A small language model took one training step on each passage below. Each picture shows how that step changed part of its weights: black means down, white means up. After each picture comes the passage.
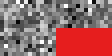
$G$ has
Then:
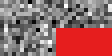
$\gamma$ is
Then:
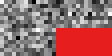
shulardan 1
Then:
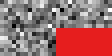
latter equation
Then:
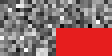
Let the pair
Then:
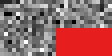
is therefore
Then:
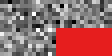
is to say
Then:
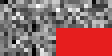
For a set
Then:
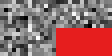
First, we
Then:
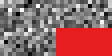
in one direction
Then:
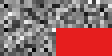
a {\em
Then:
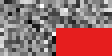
del rango
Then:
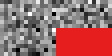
a direct proof
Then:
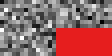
Using the
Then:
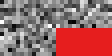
center of
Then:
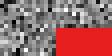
theorem (Theorem
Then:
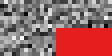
First of
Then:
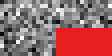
not on $\varepsilon
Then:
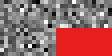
corresponding tie
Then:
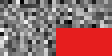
party by
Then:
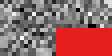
By doing
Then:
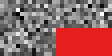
in these particular
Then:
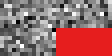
and then a solution
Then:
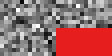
slavery in
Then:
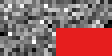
there is a finite
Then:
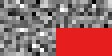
the range
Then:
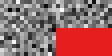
de estudos
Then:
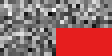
the converse
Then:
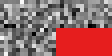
satisfying the
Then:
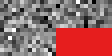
the exponents
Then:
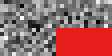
dem ja
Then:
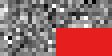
una de les
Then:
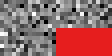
da se bo v
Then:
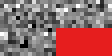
or the generalized
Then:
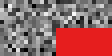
are there any
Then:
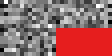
the conditions of the
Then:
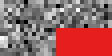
$. That
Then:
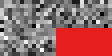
с тем
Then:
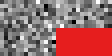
basis in
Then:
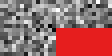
intersection of
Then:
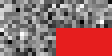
regular if
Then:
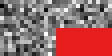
a solution of the
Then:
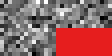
not pass
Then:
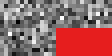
$M$ is
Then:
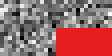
two distinct
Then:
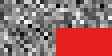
\\ for(int
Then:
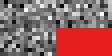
and the corresponding
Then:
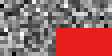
of medications
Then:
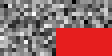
prime number is
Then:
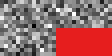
be a $
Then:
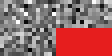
they all
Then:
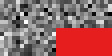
given curve in
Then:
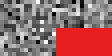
conjecture that
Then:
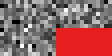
\] is a
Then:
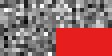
role that the
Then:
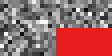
derived a
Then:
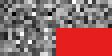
free algebra
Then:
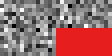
If $A$
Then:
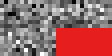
algebra such that
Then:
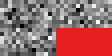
$\ba$ such
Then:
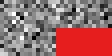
nomear o
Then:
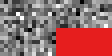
his eta
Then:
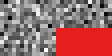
involving a
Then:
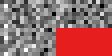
do atributo
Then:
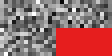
infinity as
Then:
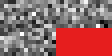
to the same
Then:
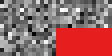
are six of
